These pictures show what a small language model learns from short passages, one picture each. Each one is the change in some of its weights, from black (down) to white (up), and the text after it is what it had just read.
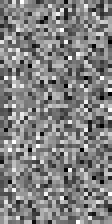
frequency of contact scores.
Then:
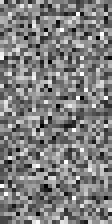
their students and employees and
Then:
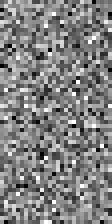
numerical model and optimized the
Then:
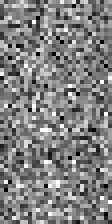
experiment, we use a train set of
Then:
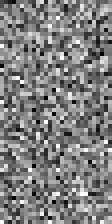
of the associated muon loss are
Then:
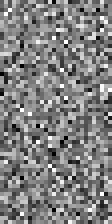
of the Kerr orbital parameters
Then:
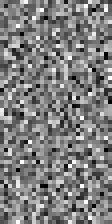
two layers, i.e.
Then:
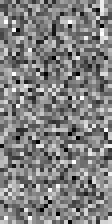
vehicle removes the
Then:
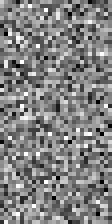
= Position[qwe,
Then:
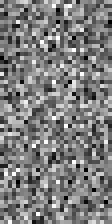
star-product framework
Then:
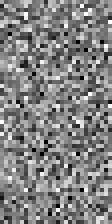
the Philippines remained the
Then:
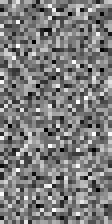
turns out to be largely
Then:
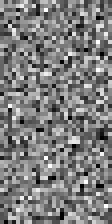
(PhD), dotsent
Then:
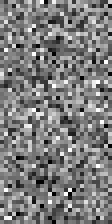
This result is what ensures that the
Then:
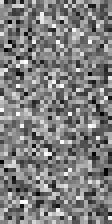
simple graph of order p and size
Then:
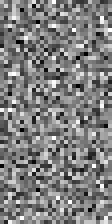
її шлюб
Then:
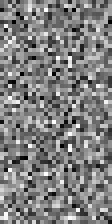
veebeslag dat
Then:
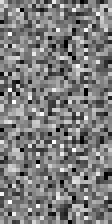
дослідження й
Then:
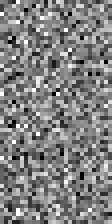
PBS with 0,1%
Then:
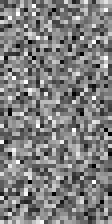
la première partie
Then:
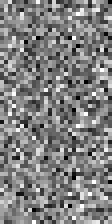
bo'lishi mumkin.
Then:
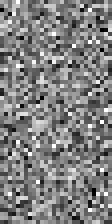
the methodology for training detector
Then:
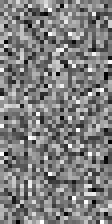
the local microclimate of
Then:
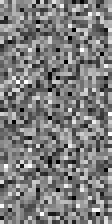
начала регулярного
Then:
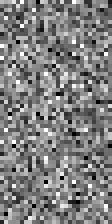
of the key factors supporting
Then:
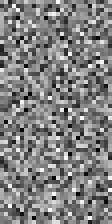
the second transition at 3 T.
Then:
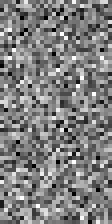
report sex ratios of 5 and
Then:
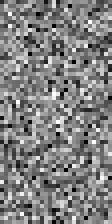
opto-actuators, security
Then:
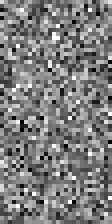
periodicity and a more stable
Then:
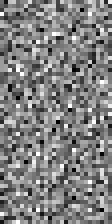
model is always been less
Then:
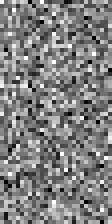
will actually develop in the coming
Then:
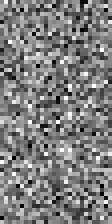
PH Анотація
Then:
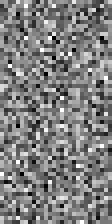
so we are free to adjust
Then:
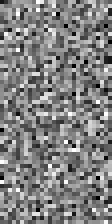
in every situation which has
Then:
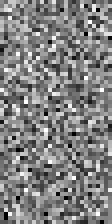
plant nutrition and health,
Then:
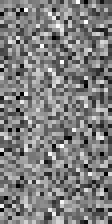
IN THE GLOBAL
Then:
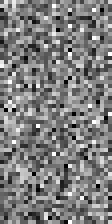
qatorda olma daraxtlari
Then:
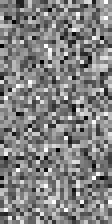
bottom plating is in the
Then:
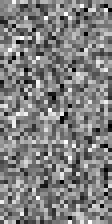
proceso migratorio
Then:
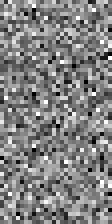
der bodenkundlichen
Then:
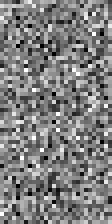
theorem \ref{2.1}
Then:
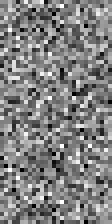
drug class to drug
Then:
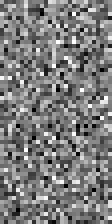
this to occur, we need that the
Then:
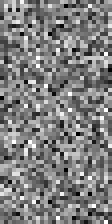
CBCT examination for
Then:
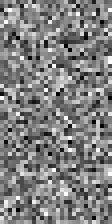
nella filosofia*,
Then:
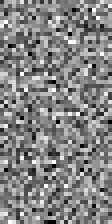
the manufacturing cycle
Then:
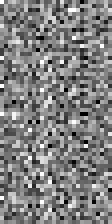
роли вместе со
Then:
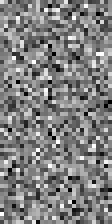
2019) Leadership is
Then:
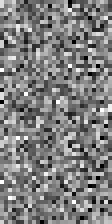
RKM Schools.
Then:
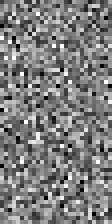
proximité de la VC 09
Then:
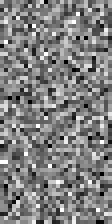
eyes, which significantly impacts
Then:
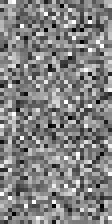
регистрах [6].
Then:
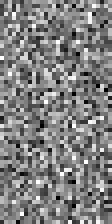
this mechanism from ever being
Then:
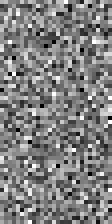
Both the simulation and measured
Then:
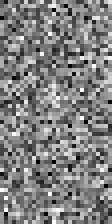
adapt in a team, which
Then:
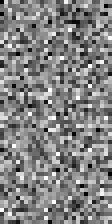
the mass range of interest for
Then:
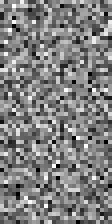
a tiny volume is
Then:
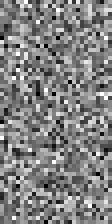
on EGEE grid. The
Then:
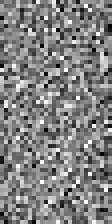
of probability amplitudes.
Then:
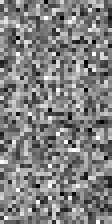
an unestimated approximation which
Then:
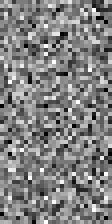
estan dissenyats per
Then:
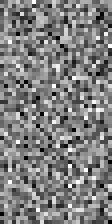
ko'proq mamlakat
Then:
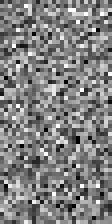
in nature, the fuel for
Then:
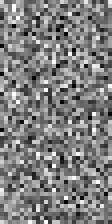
o'yin texnologiyalaridan
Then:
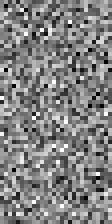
Non-zero Quantized
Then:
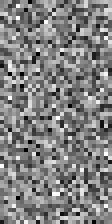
Indeed, all supergravities
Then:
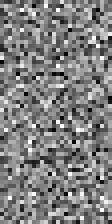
variation of $T_{\rm c}$ with
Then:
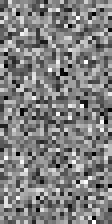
the HeyLocal fashion
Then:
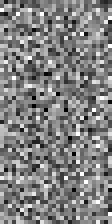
را به
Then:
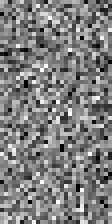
cada vez mais torna
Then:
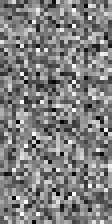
$MX_2$. The direct
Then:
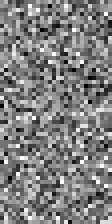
\eeq Similarly, the
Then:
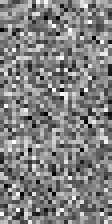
frequency ($E = h
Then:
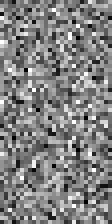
& \textbf{Macro
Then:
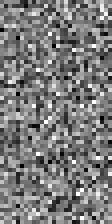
por isso acabaram sendo
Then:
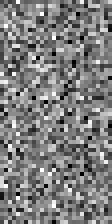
de algumas práticas de
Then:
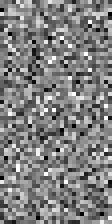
in a year. The pixels
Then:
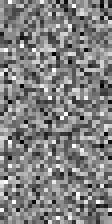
\caption{\small{ Impact
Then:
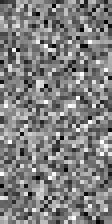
the shoes of the ladies of
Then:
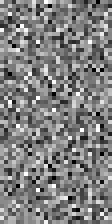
respondents were poverty, poor
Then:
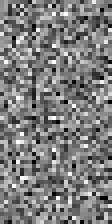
%, AI tizimini
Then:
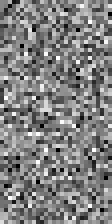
groups (it is also the Euler
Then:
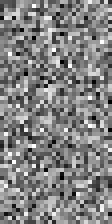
category inherent in all
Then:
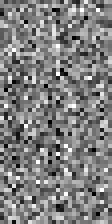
Dalı - Besleme,
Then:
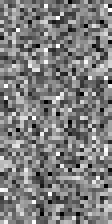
excitons, which allows for
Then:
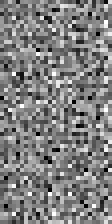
и винбластина.
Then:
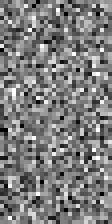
um diário de campo,
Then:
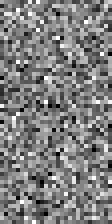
married, and this percentage
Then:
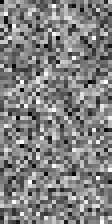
PA is given as usual from
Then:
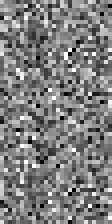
with a white grid and a white
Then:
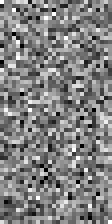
understanding the distribution of
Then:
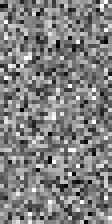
his archive in 2019. The
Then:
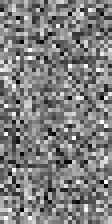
that the SM particles have the same
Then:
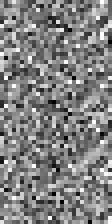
relating the variation of initial rates
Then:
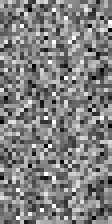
to a token sequence, as
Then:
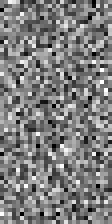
& 6 PLs & Avg.
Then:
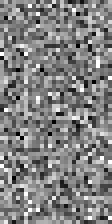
процесі баланың
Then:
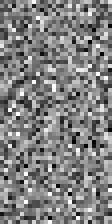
no leaks in the panel or
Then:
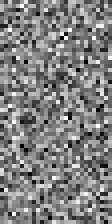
(Exposition): Das
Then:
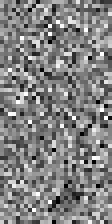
Pendidikan Islam
